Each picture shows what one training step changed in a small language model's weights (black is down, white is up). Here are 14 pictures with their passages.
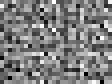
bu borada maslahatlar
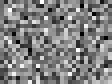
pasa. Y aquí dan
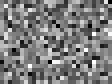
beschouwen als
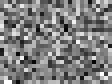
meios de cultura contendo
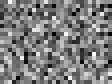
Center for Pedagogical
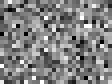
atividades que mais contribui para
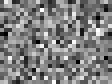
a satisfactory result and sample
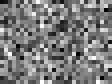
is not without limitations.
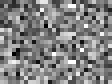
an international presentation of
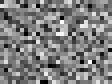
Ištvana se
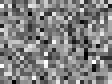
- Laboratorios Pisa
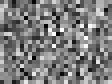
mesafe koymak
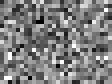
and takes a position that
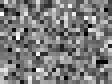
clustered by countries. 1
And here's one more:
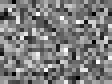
person know more about diabetes
